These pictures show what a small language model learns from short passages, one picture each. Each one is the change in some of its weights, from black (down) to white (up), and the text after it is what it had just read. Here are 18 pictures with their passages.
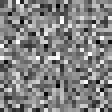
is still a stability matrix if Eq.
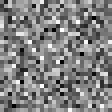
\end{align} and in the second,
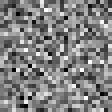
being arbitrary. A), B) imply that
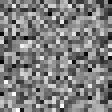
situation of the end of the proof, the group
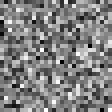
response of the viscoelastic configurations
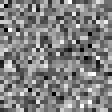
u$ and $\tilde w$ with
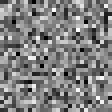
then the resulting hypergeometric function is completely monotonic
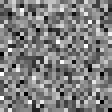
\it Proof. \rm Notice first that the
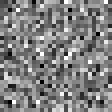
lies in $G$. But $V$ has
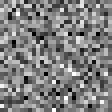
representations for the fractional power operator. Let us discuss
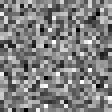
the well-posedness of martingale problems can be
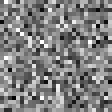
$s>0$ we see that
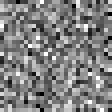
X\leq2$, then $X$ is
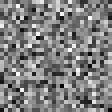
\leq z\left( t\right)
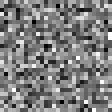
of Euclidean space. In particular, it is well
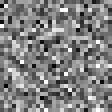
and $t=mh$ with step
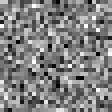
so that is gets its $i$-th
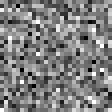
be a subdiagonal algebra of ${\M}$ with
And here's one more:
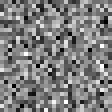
as a flat virtual diagram. The Four
